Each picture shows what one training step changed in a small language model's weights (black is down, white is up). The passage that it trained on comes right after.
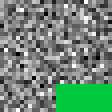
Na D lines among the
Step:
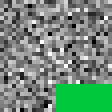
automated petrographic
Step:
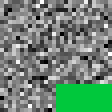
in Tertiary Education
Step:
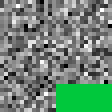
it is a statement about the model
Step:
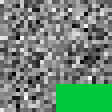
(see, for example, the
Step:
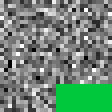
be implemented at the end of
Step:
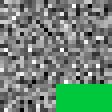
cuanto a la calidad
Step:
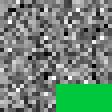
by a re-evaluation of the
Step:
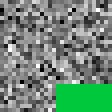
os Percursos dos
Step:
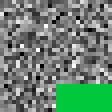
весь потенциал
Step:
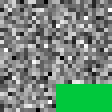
Así, los errores
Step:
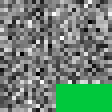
apply two different numerical methods
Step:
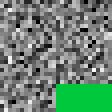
represented the population under
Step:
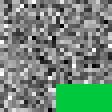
1(a). Four of the
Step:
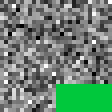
offer a Baptist theology
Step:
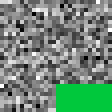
the main being crude oil
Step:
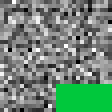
almashinuvi buziladi
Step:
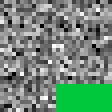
Zeit (meist in den
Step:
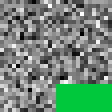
Motor Imagery in
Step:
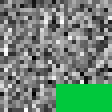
and development, consists of eight
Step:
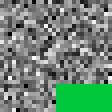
and being informed as
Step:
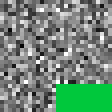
carried out. A full
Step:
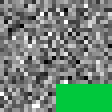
$\bm{\theta}$. The resulting
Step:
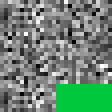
\leq i \leq
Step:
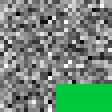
security misconfigurations
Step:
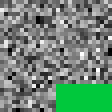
blue (or sky
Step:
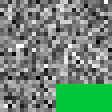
evaluated with a rate accounting
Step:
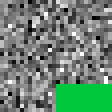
polarimetry captures the
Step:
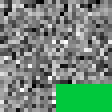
intent of each service and functionality
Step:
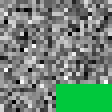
Prepoznali smo
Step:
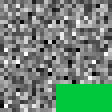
presents how to learn
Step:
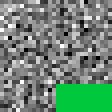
the Orchha and the
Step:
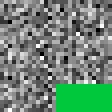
School of Medicine,
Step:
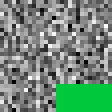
dentro de las medidas
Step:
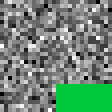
ideal of constraints can
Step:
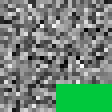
the excited states of the
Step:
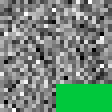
3-dione (II) is
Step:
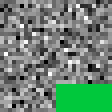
components of $\bs$ do not
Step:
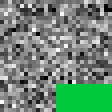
2008), que atribuiu
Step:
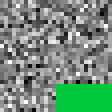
of a critical challenge
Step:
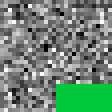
by chromosome showed similar
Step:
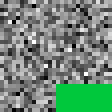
is not yet available,
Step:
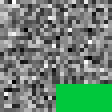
asymptotes to a small but
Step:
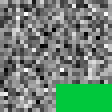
$\sigma$ at site $j$,
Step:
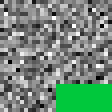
incident and refractive
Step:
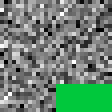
uses financing services.
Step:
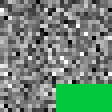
bir insanın başına
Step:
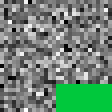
la red *blockchain*
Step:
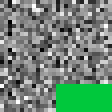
and preventive measures should be
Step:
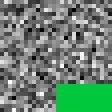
the city size. The overall
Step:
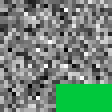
is really demanding as the
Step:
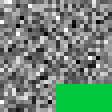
in thermal equilibrium
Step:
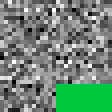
the most prevalent developmental
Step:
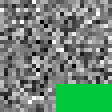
been popular in the arena of
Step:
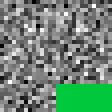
In this study, IL and
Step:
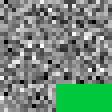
a 7 nm de grosor)
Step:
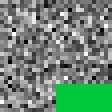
correlations between the spatial and
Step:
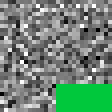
the pages of the journal, it
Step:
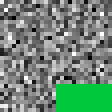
knowledge has compared them,
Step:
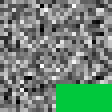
in a population of observed data.
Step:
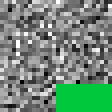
la résilience de
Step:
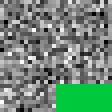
University Princeton
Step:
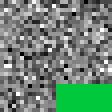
closer the level is to the
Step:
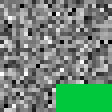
Related to Fertility and
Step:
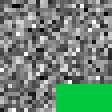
in the workshops. Out
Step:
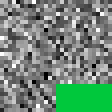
another four sites,
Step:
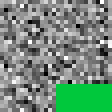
uma habilidade singular de
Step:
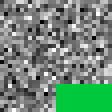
using nodal explants.
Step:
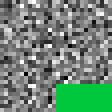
Houston, Texas
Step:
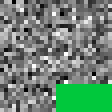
health research [3]. Therefore,
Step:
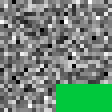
extract of different solvents
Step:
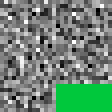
müssen **Fort-
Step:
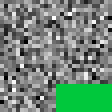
various government-funded
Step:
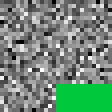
interpolation technique
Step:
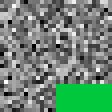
processes in the host star,
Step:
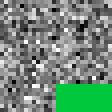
tais suspeitas
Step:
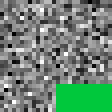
In the future, we intend
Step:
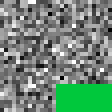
15X PV/EH
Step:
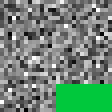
number of large bursts. We
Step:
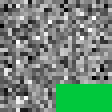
Intensität und
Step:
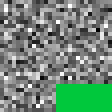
dalam bentuk tabel
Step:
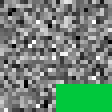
darajasi, bilimga
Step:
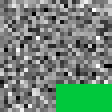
Носиров Б.
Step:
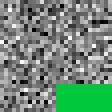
ontological void in our
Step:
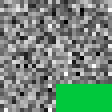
mana pesantren ini
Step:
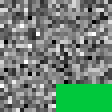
with some trial vectors.
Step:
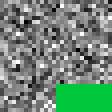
en condiciones controladas.
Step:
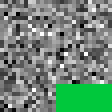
Instagram account as of
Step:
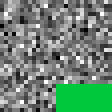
any a primes in the set P
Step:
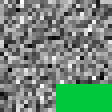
tana va ruhning
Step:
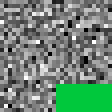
making evident that the
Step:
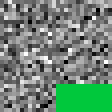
M. and {Shao},
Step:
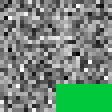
Writing - review &
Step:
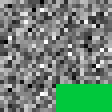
responsible to the environment.
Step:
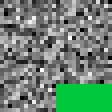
health conditions; and also
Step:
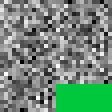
poorly or spuriously
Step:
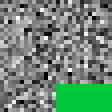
a single random sequence is
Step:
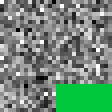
(nm) is a unit of
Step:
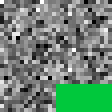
increase by 21% by
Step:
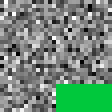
upconversion imaging,"
